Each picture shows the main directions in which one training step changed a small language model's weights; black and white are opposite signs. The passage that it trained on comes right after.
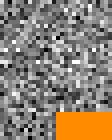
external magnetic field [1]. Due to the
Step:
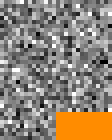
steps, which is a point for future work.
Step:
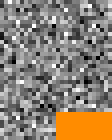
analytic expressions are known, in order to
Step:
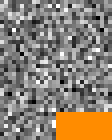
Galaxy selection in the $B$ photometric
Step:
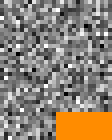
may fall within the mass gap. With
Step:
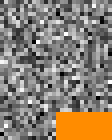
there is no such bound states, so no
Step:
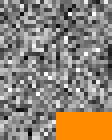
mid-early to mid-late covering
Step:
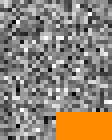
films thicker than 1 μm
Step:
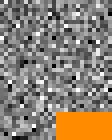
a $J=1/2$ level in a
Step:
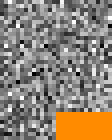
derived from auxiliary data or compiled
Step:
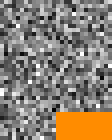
with an extended initial lockdown The first was a
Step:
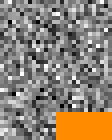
the previous presidential election and indicators
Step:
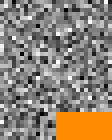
Fig. (6) below, gives the dependence of
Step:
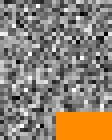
and lenticular, cD - galaxies:
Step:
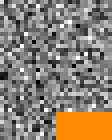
point are excited in the Raman scattering
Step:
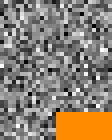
between clients and server, this approach has
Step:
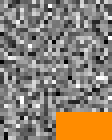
\texttt{min} version, where the two
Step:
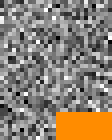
Since we are not interested in the interface,
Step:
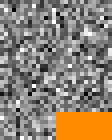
phase prefactor plays no role because
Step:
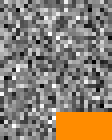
couplings of the electroweak gauge bosons
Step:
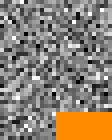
phase one. As a result, the output of
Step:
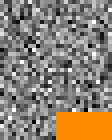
require these changes to be such that they preserve
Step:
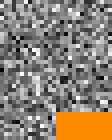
may say that the quasi-Gaussian structure
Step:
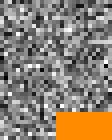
In either case, further improvements of such phenomenological
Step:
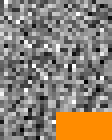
low diversity ones and 3. a clade
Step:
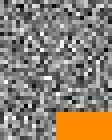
comparison of human and *P.
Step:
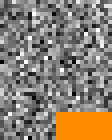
corresponding REXS diffraction patterns in
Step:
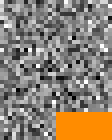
{Theory of the spatial structure of non-linear
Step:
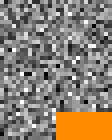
in which the change of spin-related scattering in
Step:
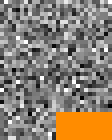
a two-mode optical waveguide system
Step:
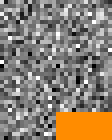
several hundred km. Because they
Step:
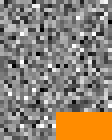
for clarity. \begin{figure}
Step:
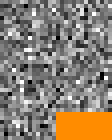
slopes for the two flatbands are
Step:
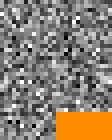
to the semi-infinite limit.
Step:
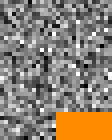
phase (with interlayer spacing
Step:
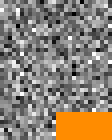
dimension of ${\it length^{-2} }$.
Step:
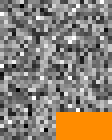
vector and the scalar perturbations. Expanding
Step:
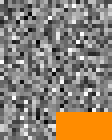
depend critically on the presence and properties of small
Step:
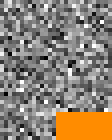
radiation [16] can be described in exponential
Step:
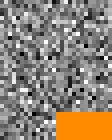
can also emerge in other scenarios, such
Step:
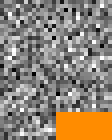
function over the entire domain. In other words,
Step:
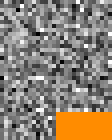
prior is GBF optimized by performing a
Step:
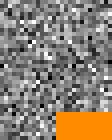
The function $(s,r) \to
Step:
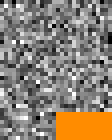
V}/{\partial T^\alpha}$ and $
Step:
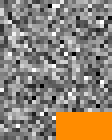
lies in a region where the PN approximation is
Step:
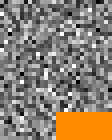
that the chemical freeze-out occurs when
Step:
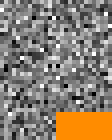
have important consequences for the symmetron
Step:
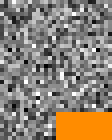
which the large FS surrounding Z point should
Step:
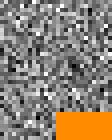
after 10 rounds is used as the input for
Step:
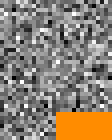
Alberta, Canada T6G
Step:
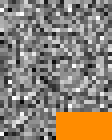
N. Nemec, B. Biel,
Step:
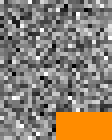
events while other do not. The topics are
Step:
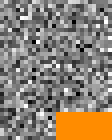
fit very well with those of the joined plot
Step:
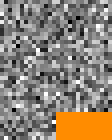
a final result. Averaging is not necessary
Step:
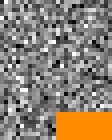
used in usual parametric resonance phenomena.
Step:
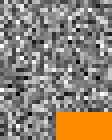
formation physics model, AGN feedback and magnetic fields
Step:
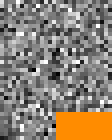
Lett. B \textbf{671}
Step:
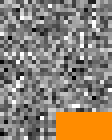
those with external continuous legs and those that have only
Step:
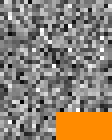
distinguish various new physics models. The transverse
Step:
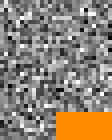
The quark jets from such decay chains are much
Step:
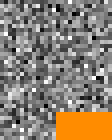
Solid line (using only 6-m
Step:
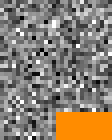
variation of ${\bs\lambda}$, that preserves
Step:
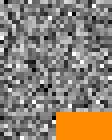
an individual 15-minute phone call to
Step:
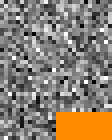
scatterers. That wavefunction
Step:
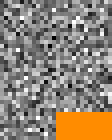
general problem addressed here.}. Moreover,
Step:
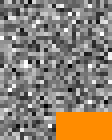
neighbouring cells, we use a force
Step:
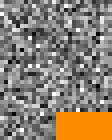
to cosmology is limited. More realistic cosmological
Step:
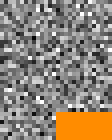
as the measurement data obtained form a set of
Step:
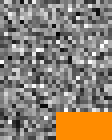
how given variables of an isolated substrate
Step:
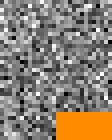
have been studied at room temperature by inelastic
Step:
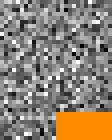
matter annihilation and investigated the limits
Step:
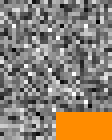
the quasiclassical Green function without corrections
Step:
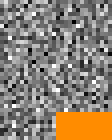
lines of rotation rates and their corresponding 3-point
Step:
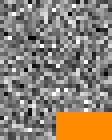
either before or after scattering off the saturated
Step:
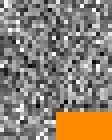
are \begin{enumerate} \item
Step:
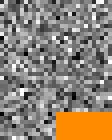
that $\bar{v}_A$ is now
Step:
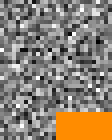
results from the WMAP and the large-scale
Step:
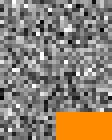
E_k(n,x)$ is the
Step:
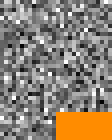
better model interpretability and holistic understanding,
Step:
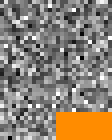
the relevant background, including avatars in
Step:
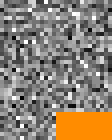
H.R. Quinn, {\it
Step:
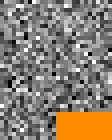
cross validation on the training instances only, and
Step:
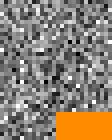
the result obtained by MacCallum and
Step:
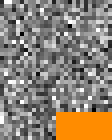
resolved and becomes a clean output
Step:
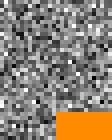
are the normalized consolidation values obtained for
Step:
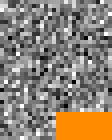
\cite{Lowdin59} In
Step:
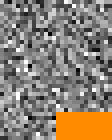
of the ignition energy on the spot
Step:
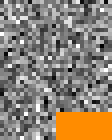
showing other properties such as the occurrence of
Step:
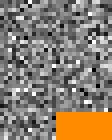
temperatures, a bi-Maxwellian distribution
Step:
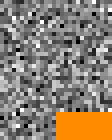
This is the algebra over $\CCq$ generated
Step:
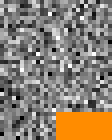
compared to the {\sc Pythia}
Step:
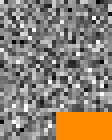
is not peaking at locations where the
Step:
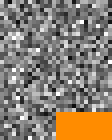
contribute to extending the attack surface of that
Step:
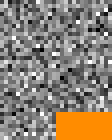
$V_{\star} \simeq (\Delta
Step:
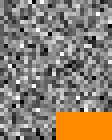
our practical numerical simulations. Last but not the
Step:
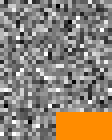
for an aberration free 6 mm
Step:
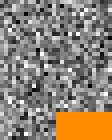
and waves $T$ and $B$. The
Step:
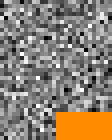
public Twitter data, and our study does not
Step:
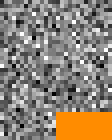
delayed if it is not marked done within
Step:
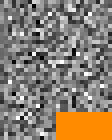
k^2_{Mink}$, we find a
